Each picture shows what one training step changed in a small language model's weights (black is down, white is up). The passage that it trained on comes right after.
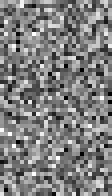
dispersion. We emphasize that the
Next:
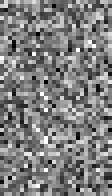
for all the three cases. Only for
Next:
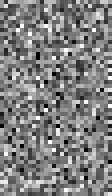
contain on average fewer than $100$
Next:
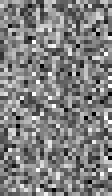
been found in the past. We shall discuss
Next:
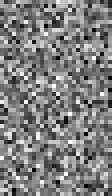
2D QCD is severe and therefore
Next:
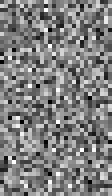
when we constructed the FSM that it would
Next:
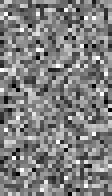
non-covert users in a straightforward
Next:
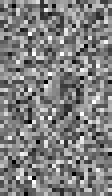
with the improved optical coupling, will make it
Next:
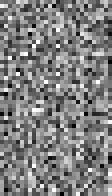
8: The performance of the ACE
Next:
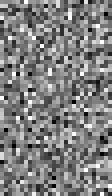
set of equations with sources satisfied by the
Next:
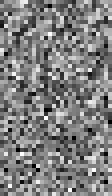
Way. Note that the Milky
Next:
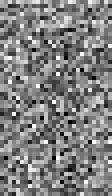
beyond (a) and superposed at
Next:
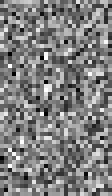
of the State project "Science" by
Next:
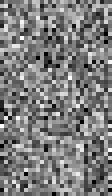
the guided vortex motion. Although the transverse
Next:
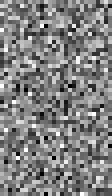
``bright'' stars) and
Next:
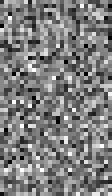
A large number of qubits are required to reduce
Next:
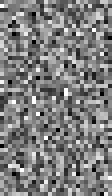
will be a crucial step towards informed applications
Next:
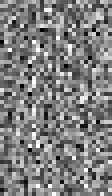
have done, for the first time, an
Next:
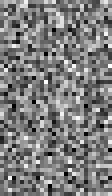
dimension. This does not necessarily mean that
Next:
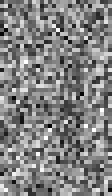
the role of scattering in the source-end
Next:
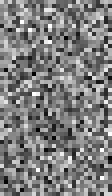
galaxies from the orientation of their nuclear radio continuum
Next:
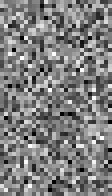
is equivalent up to numerical variations, our method
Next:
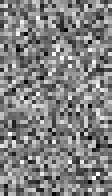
the Poincar\'e sphere.
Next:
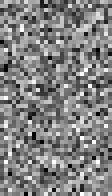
to rewrite, for each $i$,
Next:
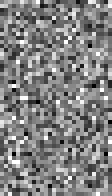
and hence the KPR should vanish at a
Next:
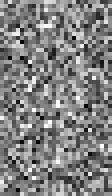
arise from a single star, this would require
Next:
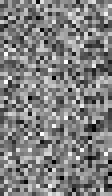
\end{figure} Note how the clusters
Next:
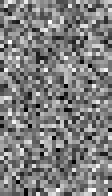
Equation \eqref{eq:pot},
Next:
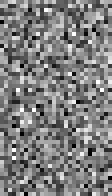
consider this to have value low enough that it
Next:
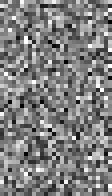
trail shape later in our analysis. The
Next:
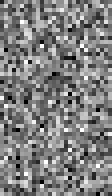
this property of our theoretical approach should lead to
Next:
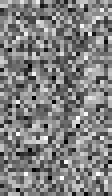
and two metallicities (1 and
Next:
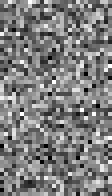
across assets on date $t$,
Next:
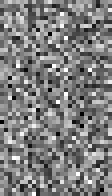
data continues to disagree with the
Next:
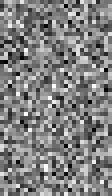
\phi\eta$. The obtained
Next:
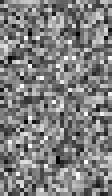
of triple steps on this surface is
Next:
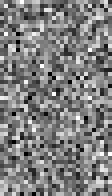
on the magnetic phase diagram. We find that
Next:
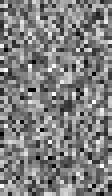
the modes of the electromagnetic radiation within the
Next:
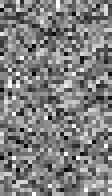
(e.g. direct lattice simulations)
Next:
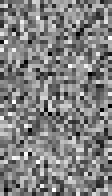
the fourth-order counterpart of the
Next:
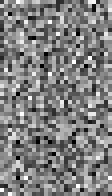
Bell may then be examined. Assume
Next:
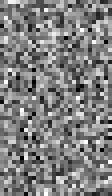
calculations were performed for argon, with
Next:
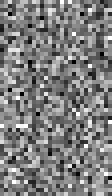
local correlation methods that might be referred to as
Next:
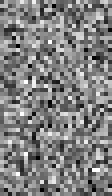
in the sample, distributed over a longer period
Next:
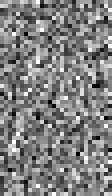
and kinematic data as input. In the
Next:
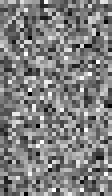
or heartbeat time series data,
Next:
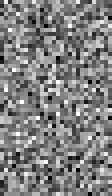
Resistivity (Ω.cm)
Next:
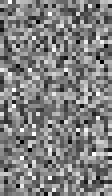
stereographic projection, we map part of
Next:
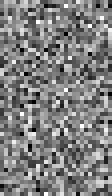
Sinc the phenomenological two components description
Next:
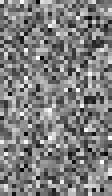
\ , \end{equation} with
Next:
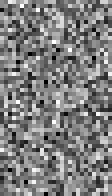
arguments of these functions. This was in turn
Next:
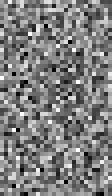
spectroscopy of the ZF\,20115 system
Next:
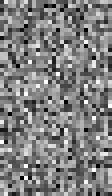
See text for the reason.}
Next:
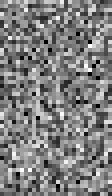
process if the bulky anodic
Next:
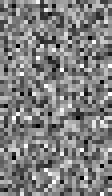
with the aim of improving our knowledge of
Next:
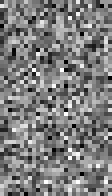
(although the result is not sensitive to
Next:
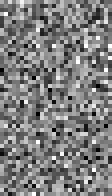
crystal, and the metallic liquid corresponding to
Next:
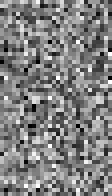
and low bit error rate since the intermediate
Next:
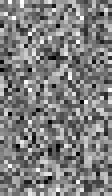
sky; also, a guest star
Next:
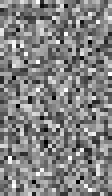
and whether they are subtly influenced
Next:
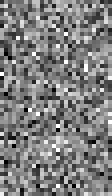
the Drude model for the value of
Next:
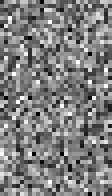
In addition, weak multiplicative and
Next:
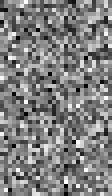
matrix. For instance, besides the SM
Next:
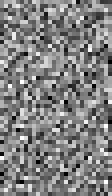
a HTL fermion propagator. The
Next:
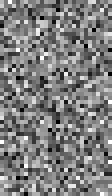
U.S. and/or other
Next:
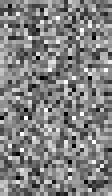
most relevant conclusion is that, unless a
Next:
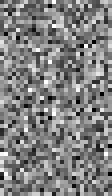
This material acts as a susceptor
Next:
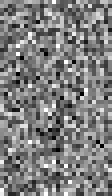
not lead to the recovery of
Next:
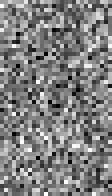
range. This suggests that light electrons dominate
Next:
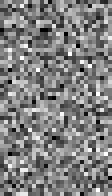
$C$, can be explained in terms of
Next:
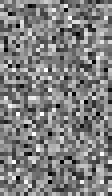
equivalent of a large-scale strategic
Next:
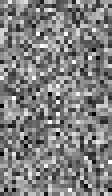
precision estimates generated under our specified *t*
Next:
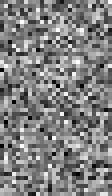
all voltage-gated K$^+$ channels due
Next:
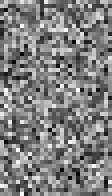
under global Virasoro transformations.
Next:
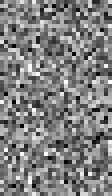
in three objects: NGC~1097
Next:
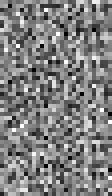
that now will be of the form
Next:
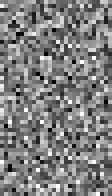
will contract. It is now the
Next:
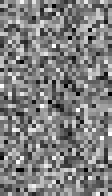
in the present and the previous experiments. There
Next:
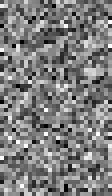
(LMM) for data gathering
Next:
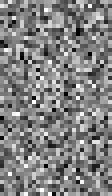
observe that unsolved bugs exhibit
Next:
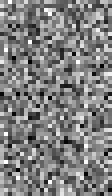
major difference lies in the missed detection error
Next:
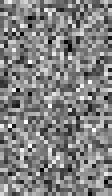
partonic initial states of the process,
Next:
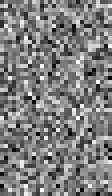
the deep neural network. The classifier takes
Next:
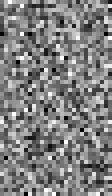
background flow fields, such as a
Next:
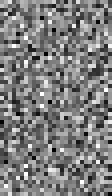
interlayer correlation enhances tunneling. This
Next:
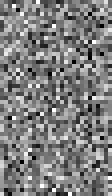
model that has been widely explored and applied across
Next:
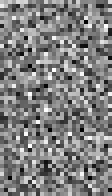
region corresponded to regions of high densities,
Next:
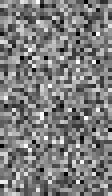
and $b$ crystallographic axes,
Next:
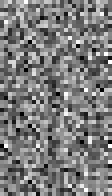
threshold for asymptotic recovery. Similar to
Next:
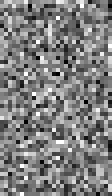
TN to evaluate the energy and improve the
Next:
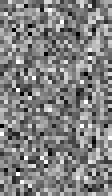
minor hyperfine-induced magnetization. By
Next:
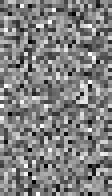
equations, contradicting claims on
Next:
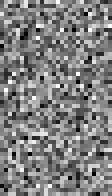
term at the Wilson-Fisher fixed
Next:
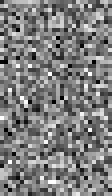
of the IECF device in terms of
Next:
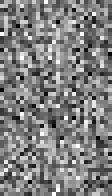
it takes a particle to travel the distance
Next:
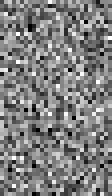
final stage is the full 3 dimensional collapse of
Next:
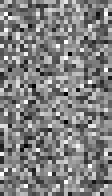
non-degenerate strong-coupling fixed
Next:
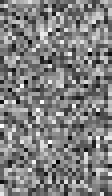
of parametre $q $ curves
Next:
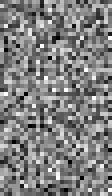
are codes at the beginning of the
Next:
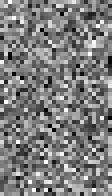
figures \ref{f4} and
